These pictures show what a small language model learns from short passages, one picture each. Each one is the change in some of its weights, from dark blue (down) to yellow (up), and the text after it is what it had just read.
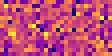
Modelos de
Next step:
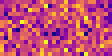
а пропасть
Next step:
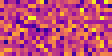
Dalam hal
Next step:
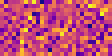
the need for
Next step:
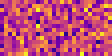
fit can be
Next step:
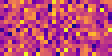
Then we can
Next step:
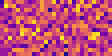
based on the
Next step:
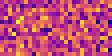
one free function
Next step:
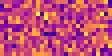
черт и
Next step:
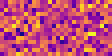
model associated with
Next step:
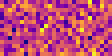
for helping
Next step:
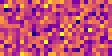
the CNES,
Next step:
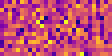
A supersonically
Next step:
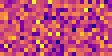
Ti emerges
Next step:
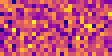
auto- and
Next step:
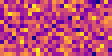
for any null
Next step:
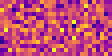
succession of
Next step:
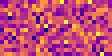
in an increase of
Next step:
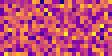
is proposed as
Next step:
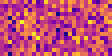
ring of the
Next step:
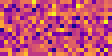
nici una,
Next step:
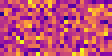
paper examines the
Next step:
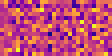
an additional
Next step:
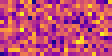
si tratti -
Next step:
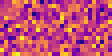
expressed in terms
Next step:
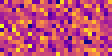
inspired by
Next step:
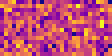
se desconoce
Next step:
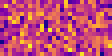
втрат і
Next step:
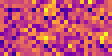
also that, for the
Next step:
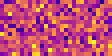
in the case of the
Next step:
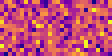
when the application
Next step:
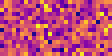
London: University
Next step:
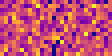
de voluntariat
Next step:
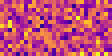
equation for symmetric
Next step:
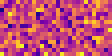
and $d$
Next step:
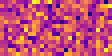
provedores de
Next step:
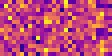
или иных
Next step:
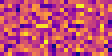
и местных
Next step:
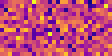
e superiores por
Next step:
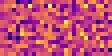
O retalho é
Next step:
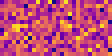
alguns metros
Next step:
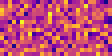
en la educación
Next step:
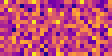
difference between the
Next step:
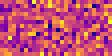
de proteção
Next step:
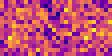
results of simple
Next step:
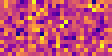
change, which
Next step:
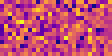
a large number of
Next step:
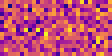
star was formed in
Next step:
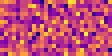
falta de
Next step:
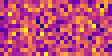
in an LSP
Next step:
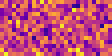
with PTE of
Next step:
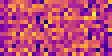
to local charge
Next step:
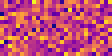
dépendance le
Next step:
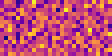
da cidade de
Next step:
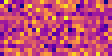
specified system
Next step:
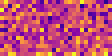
compared to dense
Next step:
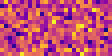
device. The
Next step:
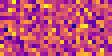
al caso di
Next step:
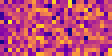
We find that the
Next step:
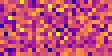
school of
